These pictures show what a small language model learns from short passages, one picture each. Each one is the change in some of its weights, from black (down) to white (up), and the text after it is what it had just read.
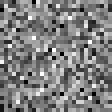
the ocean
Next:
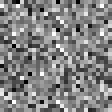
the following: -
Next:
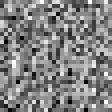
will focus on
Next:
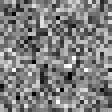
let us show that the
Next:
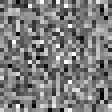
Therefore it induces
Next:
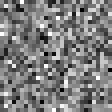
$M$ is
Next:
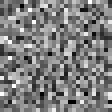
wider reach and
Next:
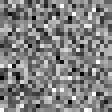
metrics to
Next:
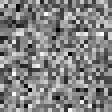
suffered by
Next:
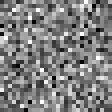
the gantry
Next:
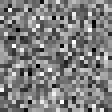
the term included
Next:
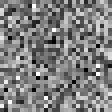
classification of
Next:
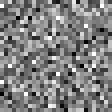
two parameters: the
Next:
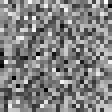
study are to; -
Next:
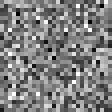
mass proportion
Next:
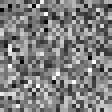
space. The problems
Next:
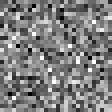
where the wave
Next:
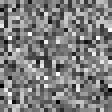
product, from an
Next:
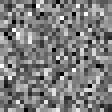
On the event
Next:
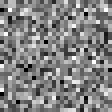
to the self and
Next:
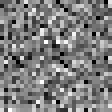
is bounded.
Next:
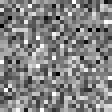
as supportive
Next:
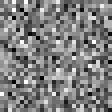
Ensure timely
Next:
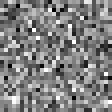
sea level up to
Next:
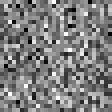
to improved energy
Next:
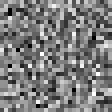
integral part of
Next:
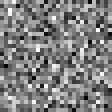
and adherence to
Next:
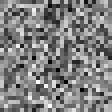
These sets are
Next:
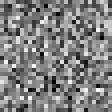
study we collect
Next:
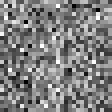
the case of the
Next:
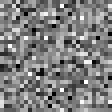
\to M$ which
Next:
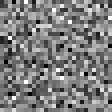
where U –
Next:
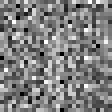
intervals have not
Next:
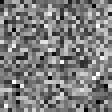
which is not zero
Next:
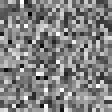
role of the
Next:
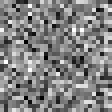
function, not only for
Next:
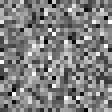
\c \otimes
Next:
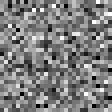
shores of the
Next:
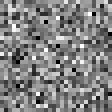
of all, poles
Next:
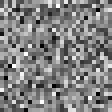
the level of the
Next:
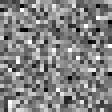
method of gel
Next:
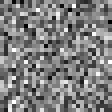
solutions to boundary value
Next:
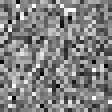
involve the
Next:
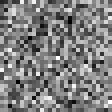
letting blocks
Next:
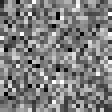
to state that, because
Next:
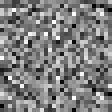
fracture and
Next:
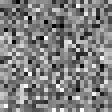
\cdots, m)$
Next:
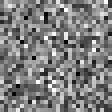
free areas in
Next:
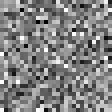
are of this type,
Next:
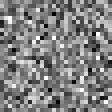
and another at
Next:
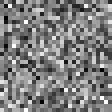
this case or the
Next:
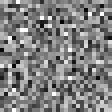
for other metrics
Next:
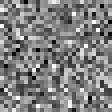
and about half
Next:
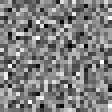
data. In both cases
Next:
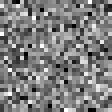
the following equation in
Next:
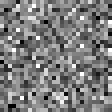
been gravely
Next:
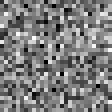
shift equivalent
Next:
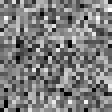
with which we obtain this
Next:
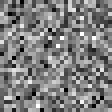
checks in
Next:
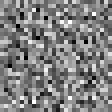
I A D %
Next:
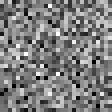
factor of the
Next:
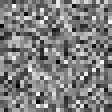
of leachate
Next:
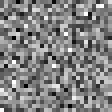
for male
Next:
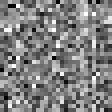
significant threat
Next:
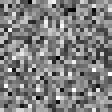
involved in the
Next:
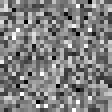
the future of
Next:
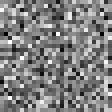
as incomplete
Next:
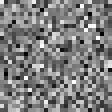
In the first case,
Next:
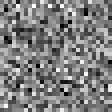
be used to solve
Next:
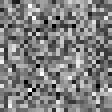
This, because the
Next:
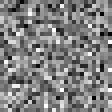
$, sending
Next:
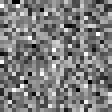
the following notation:
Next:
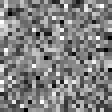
the largest
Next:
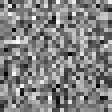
this paper to cover
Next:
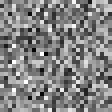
we have the first
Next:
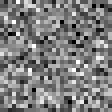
with correctly
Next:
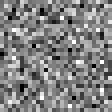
his monograph
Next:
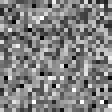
was applied to
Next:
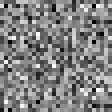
in medical
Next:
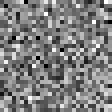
imports. The
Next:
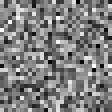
(1) implies not
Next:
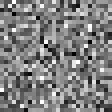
the most complicated
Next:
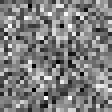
least one solution.
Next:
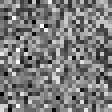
we introduce a
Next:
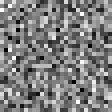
research. All data
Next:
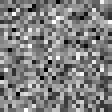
} \noindent where
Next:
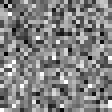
well as the lack
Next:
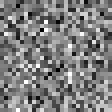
among selected
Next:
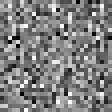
particles of FA
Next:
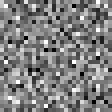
amounts to
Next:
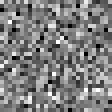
has the same effect
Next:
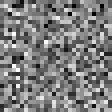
{\em Acta
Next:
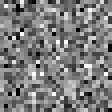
T_c$ is
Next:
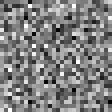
contextual realization
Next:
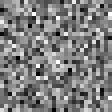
of $k$ and
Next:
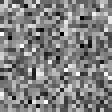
Miguel de
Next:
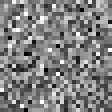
the portable
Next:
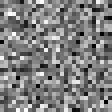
ratios for the
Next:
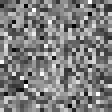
the boundary value problem
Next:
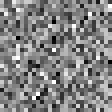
and, therefore,
